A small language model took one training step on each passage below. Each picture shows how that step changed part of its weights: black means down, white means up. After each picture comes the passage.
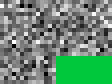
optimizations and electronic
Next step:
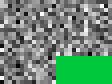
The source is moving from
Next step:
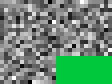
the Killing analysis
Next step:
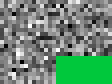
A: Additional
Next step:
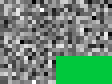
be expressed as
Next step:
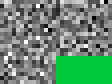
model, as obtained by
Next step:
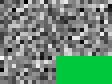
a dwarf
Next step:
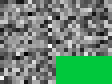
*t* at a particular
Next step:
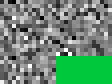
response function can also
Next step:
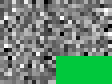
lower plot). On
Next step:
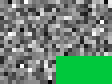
field intensity.
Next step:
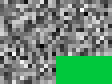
linear response is
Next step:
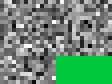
work, we evaluate
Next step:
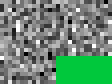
and calculate the mean
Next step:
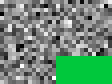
far larger than some
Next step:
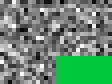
allows releasing
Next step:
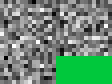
be found by mapping
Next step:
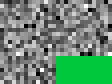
decay of DM is
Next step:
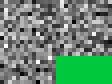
quantity when temperature,
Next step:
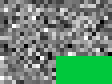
links into two
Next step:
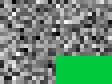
alike. Here
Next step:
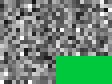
as the majority
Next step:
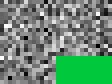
simple example of a
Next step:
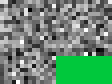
the dispersion relation
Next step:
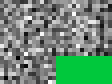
we symmetrize
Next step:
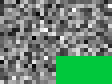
connected in all possible
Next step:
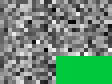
the present work we will approach
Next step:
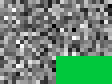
twice those of the
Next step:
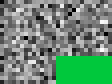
\hat e_y$
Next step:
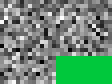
194 models) binary
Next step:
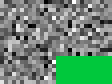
} \end{figure}
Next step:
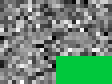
that the same is true
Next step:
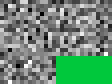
possibility of using
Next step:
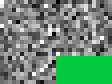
its advantages
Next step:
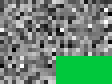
the experimental results for the
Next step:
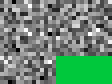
the drift model for
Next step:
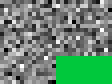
at large energy scales
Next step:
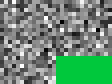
reported by the
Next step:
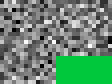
long-time MSD
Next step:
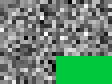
$\Lambda$ that
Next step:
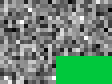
apply in this study is
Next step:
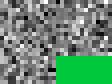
note that random
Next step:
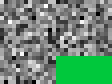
quasars along the
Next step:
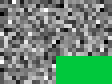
Generating output
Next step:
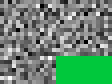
function of external
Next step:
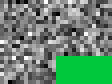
and TM modes.
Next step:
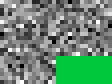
evolution of S, there are
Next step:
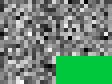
the following values of the
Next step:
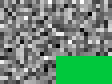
a van Hove
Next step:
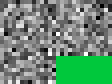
these predictions are close
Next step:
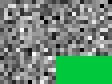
study the ENF
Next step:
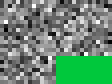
value (VEV)
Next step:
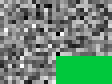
that conditioned on the
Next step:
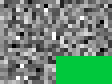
dislocations are
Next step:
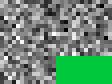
a physical point of
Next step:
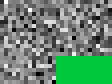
measured directly, in addition
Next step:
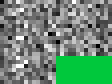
\frac{\hat s
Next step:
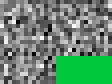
to be changed in
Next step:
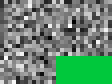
of the flow velocity is
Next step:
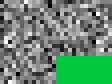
cooling is at
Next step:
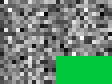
that $v_c$
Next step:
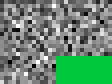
to support design in
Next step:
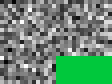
We aim to show that
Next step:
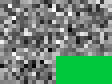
Lederer, and
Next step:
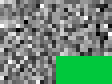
those of Zielke
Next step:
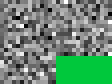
of the Government
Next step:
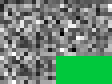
allowed to describe
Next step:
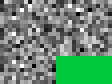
diagrams in which the
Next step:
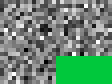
the correlation coefficient
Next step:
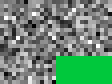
client by additional
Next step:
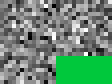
the displacement
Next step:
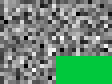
being completely
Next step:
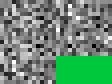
based algorithms under
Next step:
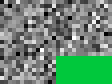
Then $$\hat
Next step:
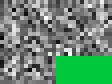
polymerase is a
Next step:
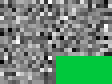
of higher-shell
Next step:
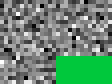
effort on multidimensional
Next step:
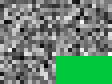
increasing computation time.
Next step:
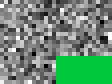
reduced density matrix of system
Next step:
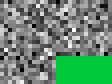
pair production probability for
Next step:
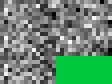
per unit length,
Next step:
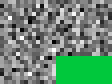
other. Moreover,
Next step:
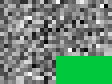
we need to transfer
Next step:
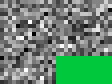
O($a$) terms
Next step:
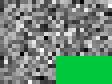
the gauge parameter field
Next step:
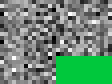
NH bond in
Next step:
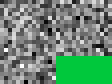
reduction. In some
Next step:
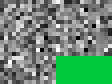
the nonperturbative
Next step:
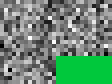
lookup table
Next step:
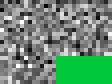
agreement with those of
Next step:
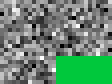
of the GW model and
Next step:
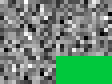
but also permitted
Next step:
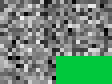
strategy based on
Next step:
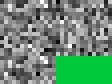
lasers, even
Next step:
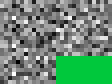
suppressed by the small
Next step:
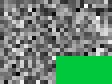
in the DLG to
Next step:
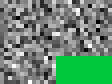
of the field quantities.
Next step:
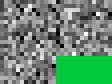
(Y) if the
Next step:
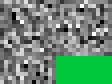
script can be
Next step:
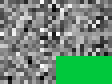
cost we propose a
